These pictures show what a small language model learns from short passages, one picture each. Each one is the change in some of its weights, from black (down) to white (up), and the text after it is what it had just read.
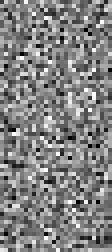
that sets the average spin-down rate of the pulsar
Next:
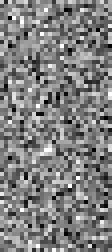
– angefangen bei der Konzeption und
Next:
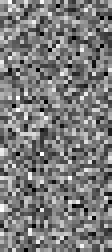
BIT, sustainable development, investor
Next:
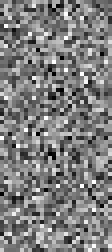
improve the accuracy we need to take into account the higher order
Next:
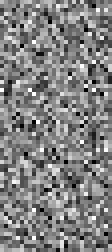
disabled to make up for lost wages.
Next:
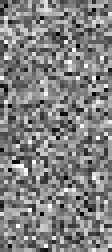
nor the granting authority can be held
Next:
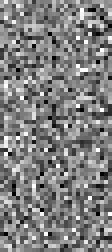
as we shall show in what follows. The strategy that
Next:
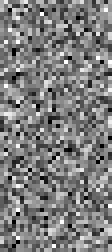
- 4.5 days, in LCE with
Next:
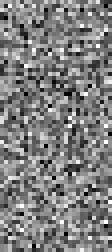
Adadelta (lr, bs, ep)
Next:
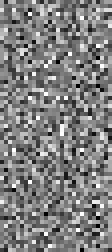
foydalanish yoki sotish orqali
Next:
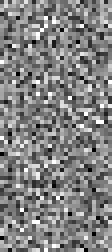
тоді як питання відповідальності
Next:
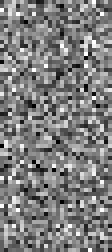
given potassium iodide to stop the
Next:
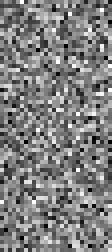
There is a factor of $(m_c
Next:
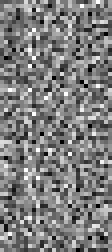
До питання про засади
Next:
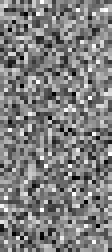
suggested by EQ simulations~\cite{BT2011},
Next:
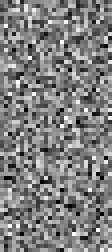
‘Foreword’, it is likely that the
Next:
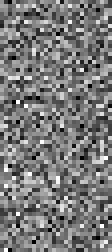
слова, образованные простым
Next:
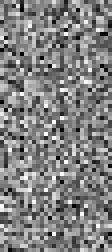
identified. To assess the efficiency of investments, mathematical
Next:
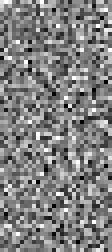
BMI with the subtype of breast
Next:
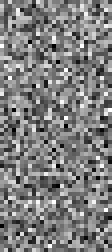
h then incinerated. The final residue allowed
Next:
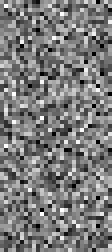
Simpson, Jeffrey;
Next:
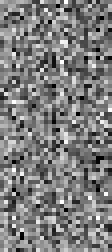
basketbol, voleybol,
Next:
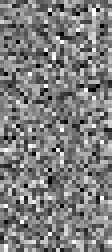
steeper at very low momenta, giving
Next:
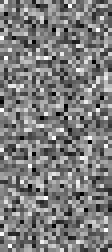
novel ini merupakan pertahanan diri
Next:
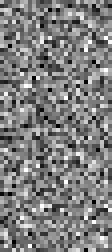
obtained for Model 2, but it also maximizes the
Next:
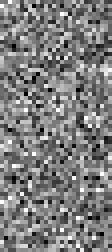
ram pressure will also be correct. Recent studies
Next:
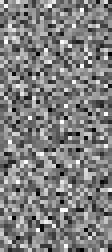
Audit i finansovyy analiz.
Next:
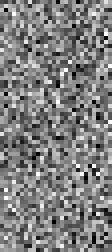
Shahid Kharrazi Freeway in
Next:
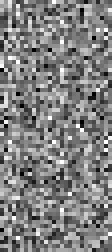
(figure 1). Visual acuity was
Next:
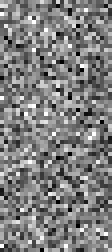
reuse, particularly for non-potable use such
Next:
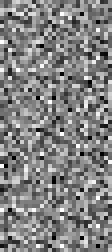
of the Republican specialized scientific and practical medical center
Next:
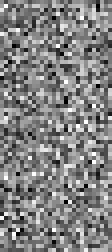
filaments. The total current is largest close to the
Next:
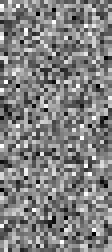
superpotential interactions which might play a significant role in
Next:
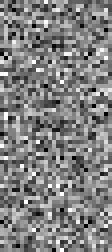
which is almost zero except for the neighborhood of
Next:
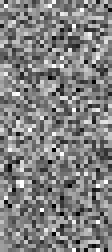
registration with the use of the bony
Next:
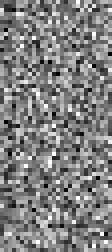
also been successfully applied to ultra-relativistic
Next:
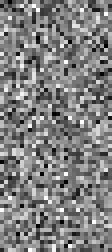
and reference genomes. Figure S24.
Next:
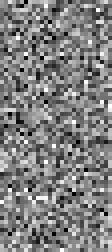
$T=2T_c/3$, together with
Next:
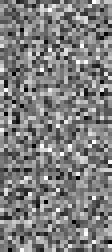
generally slower compared to lyophilized systems and
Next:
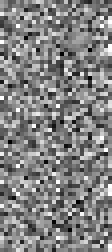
the initial data limits the usefulness of the model for the
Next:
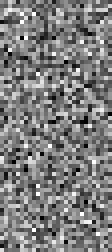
the capital and operational cost thresholds necessary to
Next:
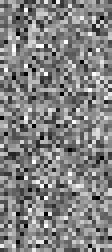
É certo que, algumas
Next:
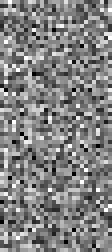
3 is blue and includes nine topic items such
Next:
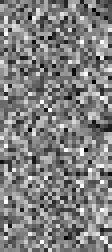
doimiy bosh aylanishi, bosh
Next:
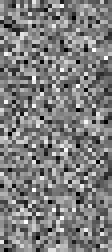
effects on the generalizability of their results. We also
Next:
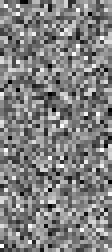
is nonzero, the Kondo line defect
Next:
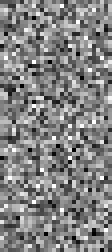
appears to have the right amplitude and form in the real
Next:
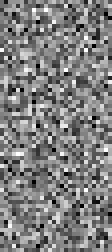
($m_x\neq 0$) and FMY
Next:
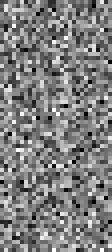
uma tendência que a TMT se torne
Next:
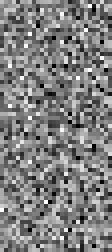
Lewis form factor m=module in mm
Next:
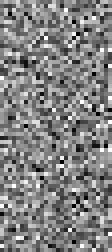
Shafi is that humans are not the owners
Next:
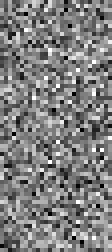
where the scale height of the torus changes with time
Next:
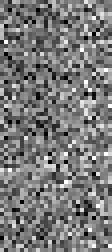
TO BUPIVACAINE FOR
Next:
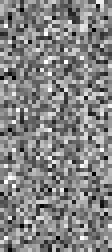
study's data input. Data is gathered from patients
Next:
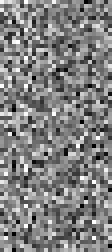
Technology Development (2017) - National program on education for
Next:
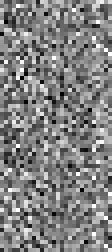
both shared cooperative logics and critical divergences
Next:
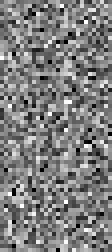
5 gradi a est della città Y. -
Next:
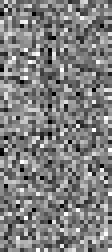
inversão da ordem sintática permite
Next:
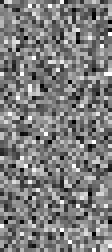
these three maps yields \begin{widetext}
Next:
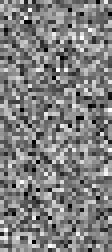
properly terminated, such a lattice also supports
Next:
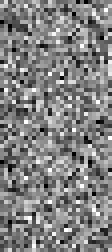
time delay is equal or longer than the sampling interval.
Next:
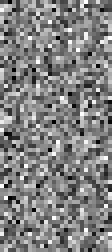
bank tranzaksiyalarining xususiyatlarini
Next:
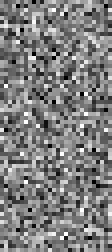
blood vessels were also present within the lesion.
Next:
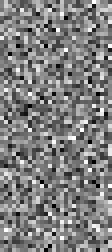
at low altitudes are comparatively taller and
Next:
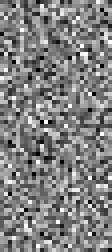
already shown that the 't~Hooft
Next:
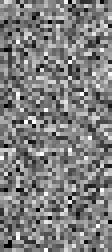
THE IMPACT SCORE: = Major
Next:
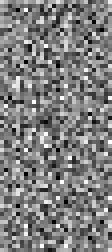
**Erdoğan Oğuzhan.**
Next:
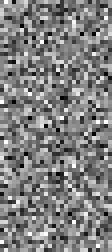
on track, setting the scene for the
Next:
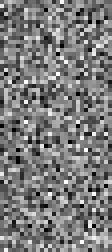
Baden-Württemberg. They say
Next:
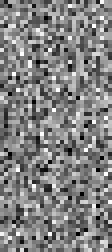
Thus in the homologous expansion epoch, velocity
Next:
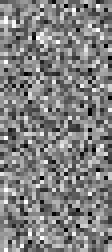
understanding diseases like Alzheimer's
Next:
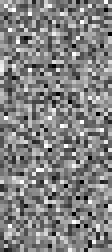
channel conditions and the UAV battery life.
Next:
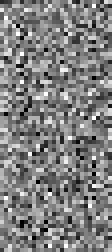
Mardonbek Mo‘min o‘g‘li
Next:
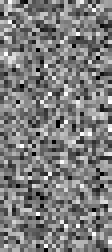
vestir con esmero y uniforme,
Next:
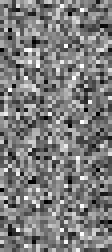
особенно болезней, их
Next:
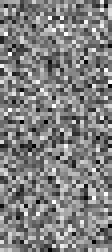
is displayed by the solid line. In this case,
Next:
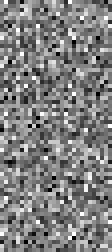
sudlarda da'vo qilish imkoniyatiga
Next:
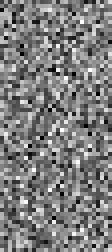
state of a supersaturated solid solution, the formation of
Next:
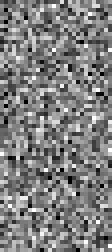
focus on better pharmacological understanding, toxicity
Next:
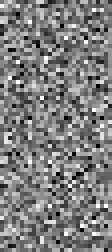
introducing the governing equations for the intertwining problem
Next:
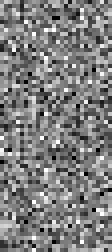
legal proceedings. The article underscores the
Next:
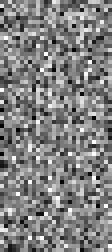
of energy density $($% dubbed as dark
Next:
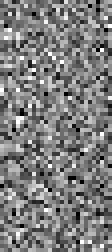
(parallel on the left, anti-parallel on
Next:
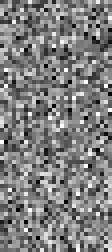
similarly from equimolecular quantities of
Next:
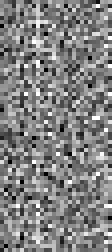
ОЗДОРОВЛЕНИЮ И
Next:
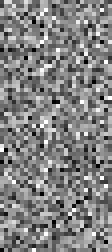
proximity to the valley complex of
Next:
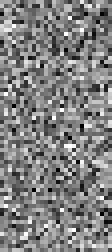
in Western institutions is not necessarily the same
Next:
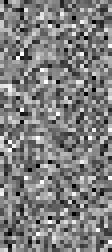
HOLATI Toshev Suxrob
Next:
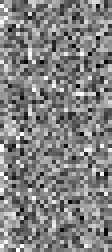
ИИ существует высокий риск
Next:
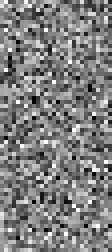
в обоих случаях перейти к
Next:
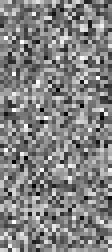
the system is decoupled from the external
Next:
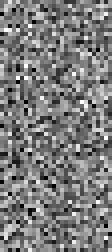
del Estado sirven para organizar la vida del
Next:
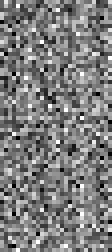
optimized optical transparency, viscosity measurement,
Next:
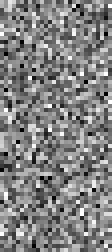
function $\lambda^{(s)}(g)$ represents a branch
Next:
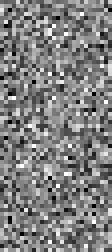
is already covered. Also, the automorphisms can
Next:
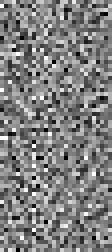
for their functioning. The article examines the theoretical and
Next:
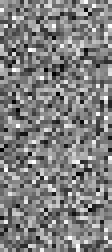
showed that the transport sector contributed over 10% of the
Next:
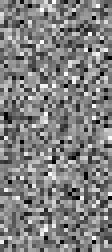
enables audiences to notice more aspects.
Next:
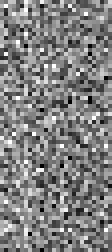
better understanding of how local practices and habits shape perception
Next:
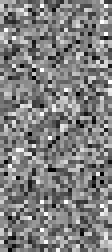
Kunnen de bewijzen van
